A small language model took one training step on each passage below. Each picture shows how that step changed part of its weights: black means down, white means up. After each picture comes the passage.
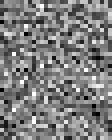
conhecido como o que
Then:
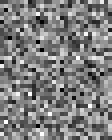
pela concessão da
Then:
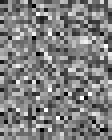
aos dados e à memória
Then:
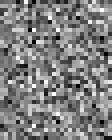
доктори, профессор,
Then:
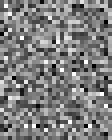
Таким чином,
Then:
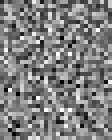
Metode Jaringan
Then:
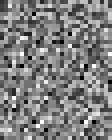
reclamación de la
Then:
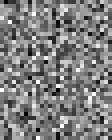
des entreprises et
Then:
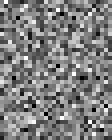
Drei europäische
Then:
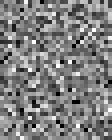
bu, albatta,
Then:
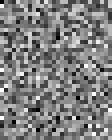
Aquesta mostra,
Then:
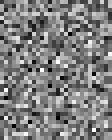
da literatura coletar
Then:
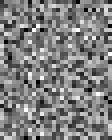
estudiantes universitarios sobre el
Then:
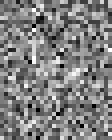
ou parcial 4.
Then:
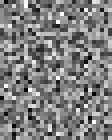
može pratiti
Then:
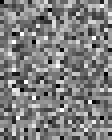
partindo de uma
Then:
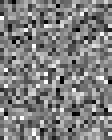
(y la obligación)
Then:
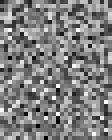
texnologiyalari xodimlari
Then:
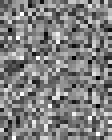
tiempo, que yo la diese
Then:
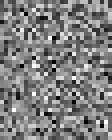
vítima que recebe a
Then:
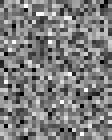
of creation of the
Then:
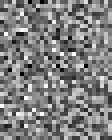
управленческий учет:
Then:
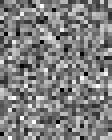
mais informação, visite
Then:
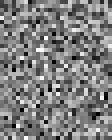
para outras áreas, o
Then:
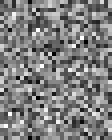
a trazer por meio
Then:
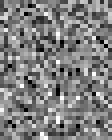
вимагають повного
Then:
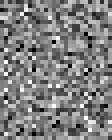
образом, при выше
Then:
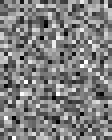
verwendet. -
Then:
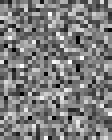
Karimov; Toshkent.
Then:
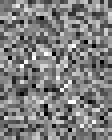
• Ideal sind
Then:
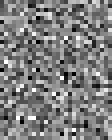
lugar comum, pois seu
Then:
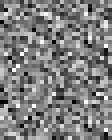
унинг ривоятлари
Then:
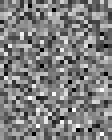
This article examines the
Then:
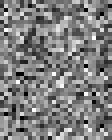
на включенні
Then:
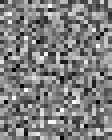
order, and on this
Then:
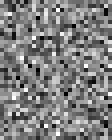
en debate: no se ha
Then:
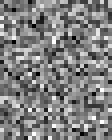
écrite** est
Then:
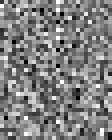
oshishi bozorning
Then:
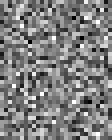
exemplificado pelo
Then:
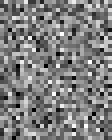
los bienes que forman
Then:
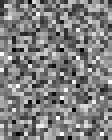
مشتری و
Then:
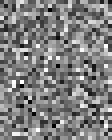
de vida adecuado,
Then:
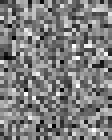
y Lía Pera,
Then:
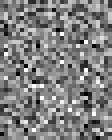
the waterfall method
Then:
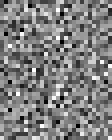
foydalanish yo'llari,
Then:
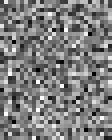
la muestra. Tabla 1
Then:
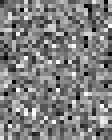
kendileri ne de
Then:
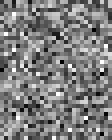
a criação de programas
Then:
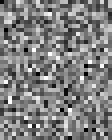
sari, psixik
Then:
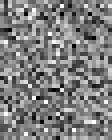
consumidor e,
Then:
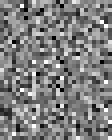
Las Bahamas,
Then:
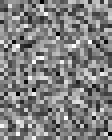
diferentes, às vezes até
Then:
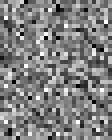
aktarılmış ve
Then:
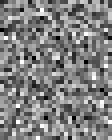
izchil reja tuzish
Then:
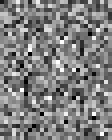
penelitian ini telah
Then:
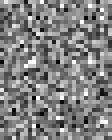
volk zijn,
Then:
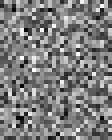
en este marco, es
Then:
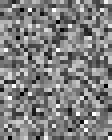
poetic texts,
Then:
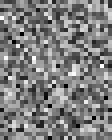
1. Структура
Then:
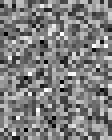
con el pasar de los
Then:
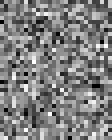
uma análise comparativa.
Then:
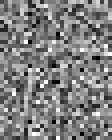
qualidade de vida e
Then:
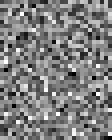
Ярким примером
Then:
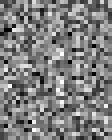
With the start of
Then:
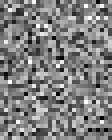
article explores the
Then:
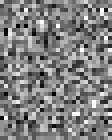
cuidador. La literatura
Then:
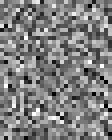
Naciones Unidas de los
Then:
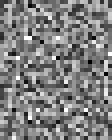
muhim tarixiy omil sifatida
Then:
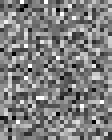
younger generation of
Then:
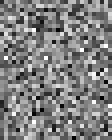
existem profissionais que
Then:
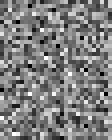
și dintre care cel puțin
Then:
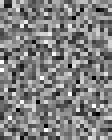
observa-se ainda as
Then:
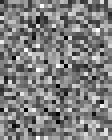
com a descrição e
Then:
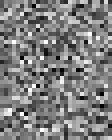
Зросли обсяги
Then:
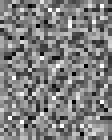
mln Koreya
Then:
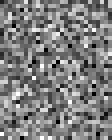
kaip į
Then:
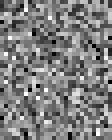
etilgan. Ushbu yondashuv
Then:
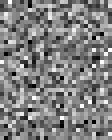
butun respublikamiz
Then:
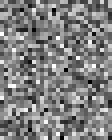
» (Neveu &
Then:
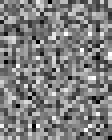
do vento, eles
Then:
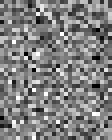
análise foi realizada,
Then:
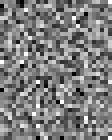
favourable provisions
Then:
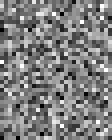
typisch für die
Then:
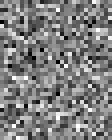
preciso e um plano
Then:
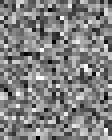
de aulas particulares com professores
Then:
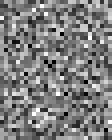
que a pesar de los
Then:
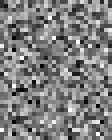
va olinayotgan tushum
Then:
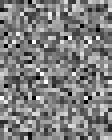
деятельность на новом,
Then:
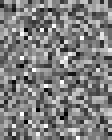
en el marco de
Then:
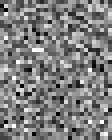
и континентального
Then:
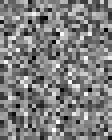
dos seres vivos;
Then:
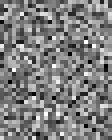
по смешанному
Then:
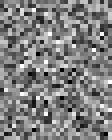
та патології
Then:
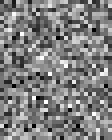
ato, mas apenas o
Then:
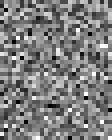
над свалом
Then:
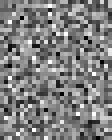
in the villages.
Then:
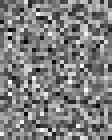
esa har bir ekinning
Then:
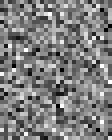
argumentiert, dass
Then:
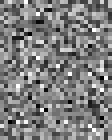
nafaqat grammatik
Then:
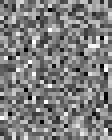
de bens, serviços
